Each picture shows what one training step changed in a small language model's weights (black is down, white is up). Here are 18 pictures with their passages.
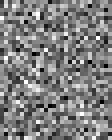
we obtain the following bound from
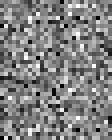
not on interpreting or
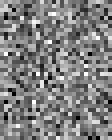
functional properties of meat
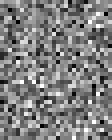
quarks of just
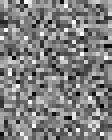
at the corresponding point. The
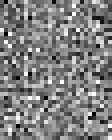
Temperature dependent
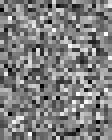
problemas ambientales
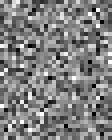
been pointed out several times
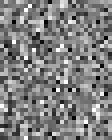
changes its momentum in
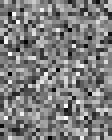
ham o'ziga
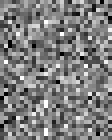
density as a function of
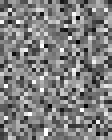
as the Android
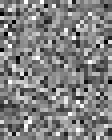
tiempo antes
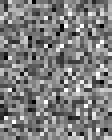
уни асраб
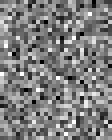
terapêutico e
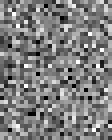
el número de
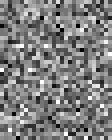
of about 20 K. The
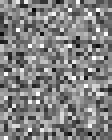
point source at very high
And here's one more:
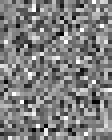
— духовного
